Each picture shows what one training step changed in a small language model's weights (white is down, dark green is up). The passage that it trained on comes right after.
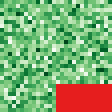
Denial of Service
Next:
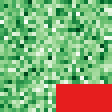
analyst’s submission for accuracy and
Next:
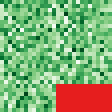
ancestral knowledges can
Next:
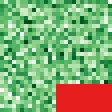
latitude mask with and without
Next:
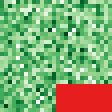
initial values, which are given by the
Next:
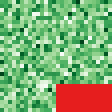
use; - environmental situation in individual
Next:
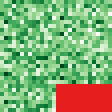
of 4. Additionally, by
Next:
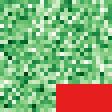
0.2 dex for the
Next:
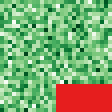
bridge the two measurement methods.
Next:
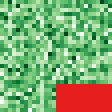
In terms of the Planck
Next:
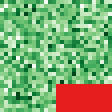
can be tuned while remaining
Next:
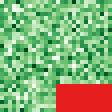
\texttt{dt}: The time
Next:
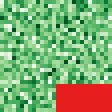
datasets of metrics are
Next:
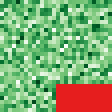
Previous studies have shown that the
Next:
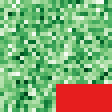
table columns on decimal point
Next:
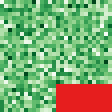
the spatially resolved diffraction
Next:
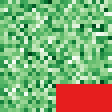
эффективных и
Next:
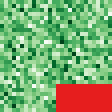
from (3) treated as an
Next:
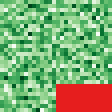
є рослинна
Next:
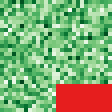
in only 7 segments inside each
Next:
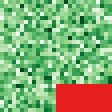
general setting, the authors in
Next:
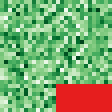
san’at turlarida
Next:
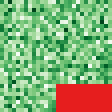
Waupaca County
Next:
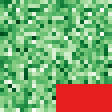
organisations and their alliances with
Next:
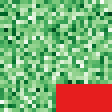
transmitter and receiver. The
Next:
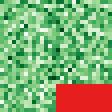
меньше всего
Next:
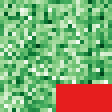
*Introduction to Economics
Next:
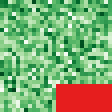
timelike related to $O =
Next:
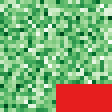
paramount to improve SMEs performance
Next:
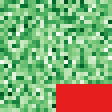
quadrupole deformation parameter in
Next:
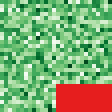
work the authors used Grammarly
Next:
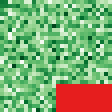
een wijziging
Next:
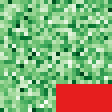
Debnath [25] presented the
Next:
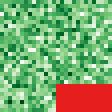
anharmonic coupling that decays as
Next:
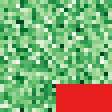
capacidad tampón será
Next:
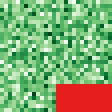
desde la morfología
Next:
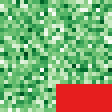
statements for all grants
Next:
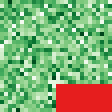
of $\chish$, respectively, and also
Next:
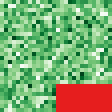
values from a tag as the reader
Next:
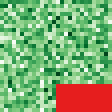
demonstrate that the model effectively
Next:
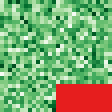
The drug concentration parameters,
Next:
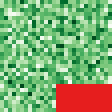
a Sociedade Brasileira
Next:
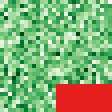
quasi-particle recombination
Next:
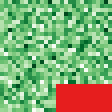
the high energy limit and low density both of
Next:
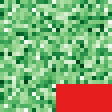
ризику тяжкого
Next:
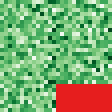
выпуска на
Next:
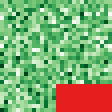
the fact that we have so many Nations
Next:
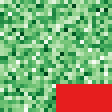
leads to the following conclusions.
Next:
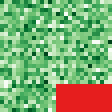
Висновки. Автором
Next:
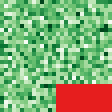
reach girls? What do
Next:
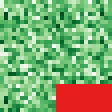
of Sciences, Physics},
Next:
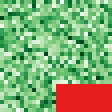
in $x/\ell$ with
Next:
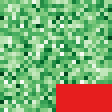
various properties of the underlying point pattern.
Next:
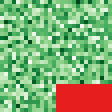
$\beta$ exponent of the power
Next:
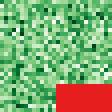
are handled in the MIPS
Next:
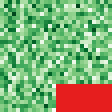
context of debates concerning
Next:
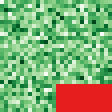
profile parameter \(b\). We
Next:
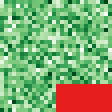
significativas as cobranças por
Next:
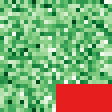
parameters (or genes) known as
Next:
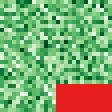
partial wave series. The electric charge
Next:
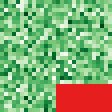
with the development of large language models.
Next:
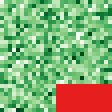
\begin{gather} E_n
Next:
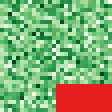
of the numerous complexities of how
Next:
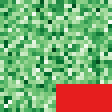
environmental studies, business, and
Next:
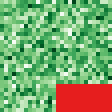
зокрема світлина
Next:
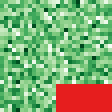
the single-frequency
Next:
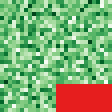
necessária a realização de
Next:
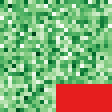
including target focal length and focusing
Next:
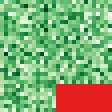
an analytical inner-approximation
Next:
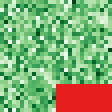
computationally burdensome.
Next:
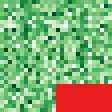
photon flux) and evolve over
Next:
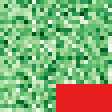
advantage for standard \textit{ab
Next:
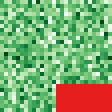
Although income and employment status
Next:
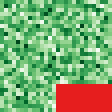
в государственных
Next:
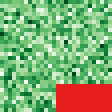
even with the glazing incident
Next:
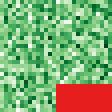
spatial dimension\cite{Xia}. In
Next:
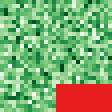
well-documented finding of activated
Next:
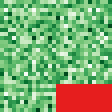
to gauge fluctuations
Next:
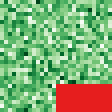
on one aspect of corporate
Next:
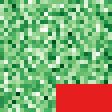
tashqi muhit
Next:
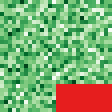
In the above framework, if we consider a
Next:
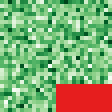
di 'salvare almeno
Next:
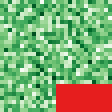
of studying the critical points of the
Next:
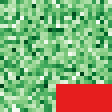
``soft breaking'' of
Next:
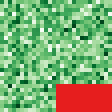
it is easy to derive the
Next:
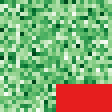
such as Object Constraint
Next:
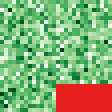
reduce the growth of LM at pH
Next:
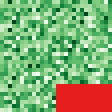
Gangas of Talakad.
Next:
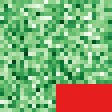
FSRQs). The three
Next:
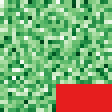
Schlossgarten 1 D –
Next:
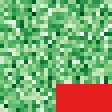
byudjet yili uchun
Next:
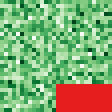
normal albedo map is shown in
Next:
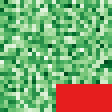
quantities can be employed based on different
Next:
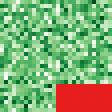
scale was taken into account, using the
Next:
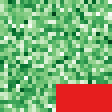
Approximation using Deep
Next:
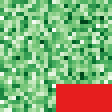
constants and here we detail the
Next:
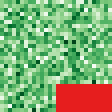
- ↳ In dreams -
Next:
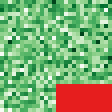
energy storage for the temperature range below
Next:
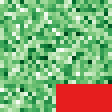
subspace. Similarly,
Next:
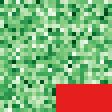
and alignment of polymers from
